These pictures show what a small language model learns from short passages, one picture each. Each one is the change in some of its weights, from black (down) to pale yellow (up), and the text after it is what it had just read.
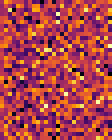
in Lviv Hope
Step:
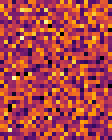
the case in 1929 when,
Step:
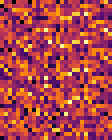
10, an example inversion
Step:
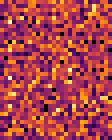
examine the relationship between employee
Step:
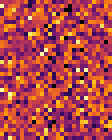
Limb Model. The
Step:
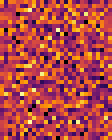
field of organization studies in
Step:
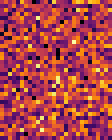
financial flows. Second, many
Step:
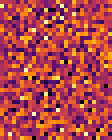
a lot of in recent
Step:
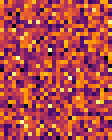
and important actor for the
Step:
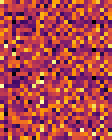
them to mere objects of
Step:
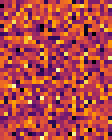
The rest is essentially
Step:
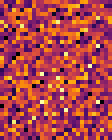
90,07 percent of respondents
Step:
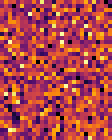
all ultrasound variables
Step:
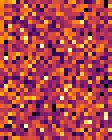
a user and a domain server
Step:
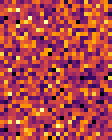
and re-activate
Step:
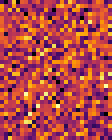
a simple trigonometric
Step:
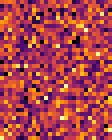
Prevalence and predictors
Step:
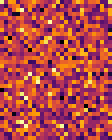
of environmental contamination; -
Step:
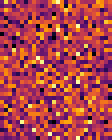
lipase B from
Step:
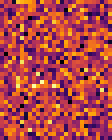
group of 21 years. Table
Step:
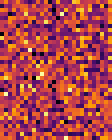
typical example. The literature is
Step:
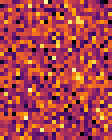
wildlife conservation outreach
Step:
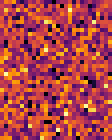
SoC interconnect
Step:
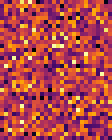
contrary, in fact.
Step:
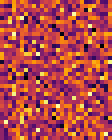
addressing technical and organizational challenges.
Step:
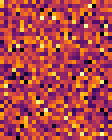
game of life itself is
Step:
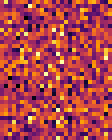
Climate Smart Agriculture
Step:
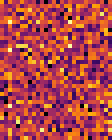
learning context of children, teaching
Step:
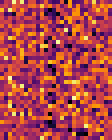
VHDL language.
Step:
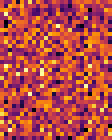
a radical human being.
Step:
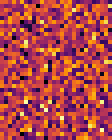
highlighting that the broader society primarily
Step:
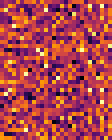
to be allocated to
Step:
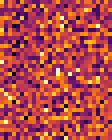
state, for causing
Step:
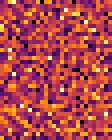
Maximum entropy The
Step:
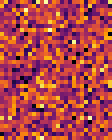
period provides a common standard to
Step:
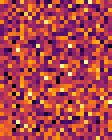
other social norms.
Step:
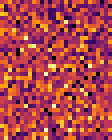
is proposed by Engel et
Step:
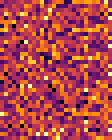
other texts. Strictly
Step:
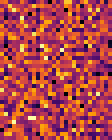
challenges, APSTs
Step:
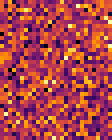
the present study, symptoms are
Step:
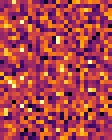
Almaty Technological University
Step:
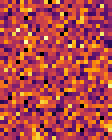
step. It is important that
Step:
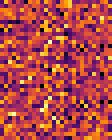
the reagent concentration The effect
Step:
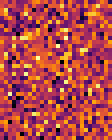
as the superposition of two
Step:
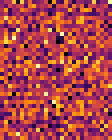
format. Typically many
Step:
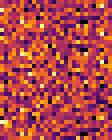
of quantized wavelet coefficients
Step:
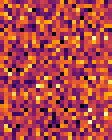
under the auspices
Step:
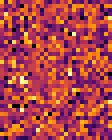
call and returned value of
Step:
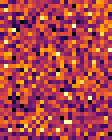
response to the different environmental
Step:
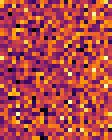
are aimed at providing recommendations to
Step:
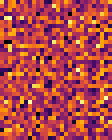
knowledge and skills to enhance my
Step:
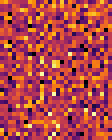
been diagnosed in the
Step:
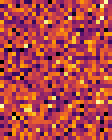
this concept, let us consider
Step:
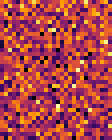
the manuscript.
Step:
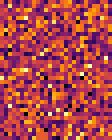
a trusting relationship with
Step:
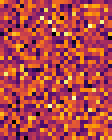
in government spending levels.
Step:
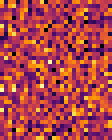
Industry, and
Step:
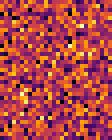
cluster: taking part?
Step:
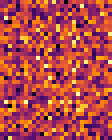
the complexes. Two complex
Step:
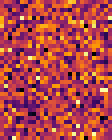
APIs (Application
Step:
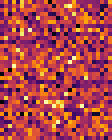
protocol. Thus, our
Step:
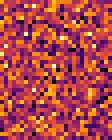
responsibility for the integrity and accuracy
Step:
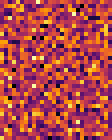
of the citations and publications
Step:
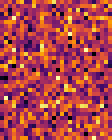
Olive oil 6.6
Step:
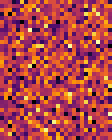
only an 8% return.
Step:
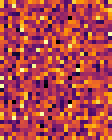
of scientific truth, and
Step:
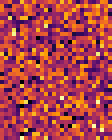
developing more and more.
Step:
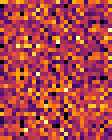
endanger women's lives.
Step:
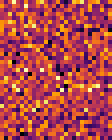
that is concise and accessible
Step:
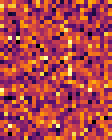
if the EVA is
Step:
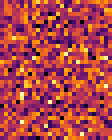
de catalizadores de
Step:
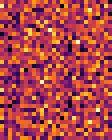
for a Regulation of the
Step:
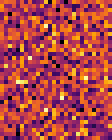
for identification are provided.
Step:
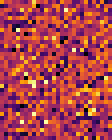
further investigation to reach definite conclusions
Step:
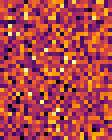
aided in offsetting
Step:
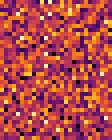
and 33% lower than that
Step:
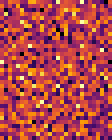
of urban sprawl of
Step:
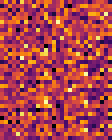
region. Gingival
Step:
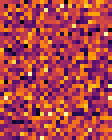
that this uncontrolled
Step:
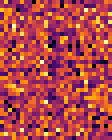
terms (Davis,
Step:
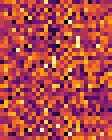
gain or sodium gain. Therefore
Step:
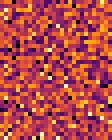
in different river stretches,
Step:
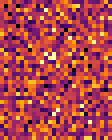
this study are available from the
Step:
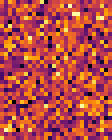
and **sell more products
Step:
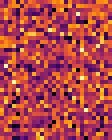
used to inoculate
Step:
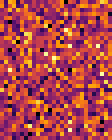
and do not necessarily reflect those
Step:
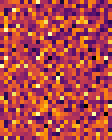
Solid wood slab elements
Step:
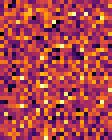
568 Furthermore, in accordance
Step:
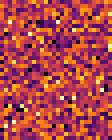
methanol, H=
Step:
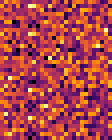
European Society for Engineering Education
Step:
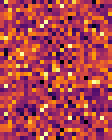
V. The use of
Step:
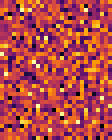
lowest among the four scenarios.
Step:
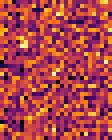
for these countries, on the
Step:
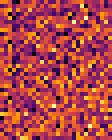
setting out the political mechanisms to
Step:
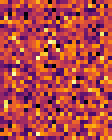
name: Federated Data
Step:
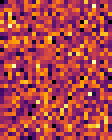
There was difference between the performance
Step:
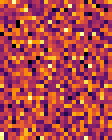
is necessary to rearrange
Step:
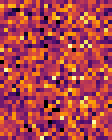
Cultivars Grown
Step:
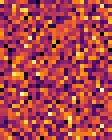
targets, choosing the most
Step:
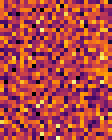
of the individual patients.
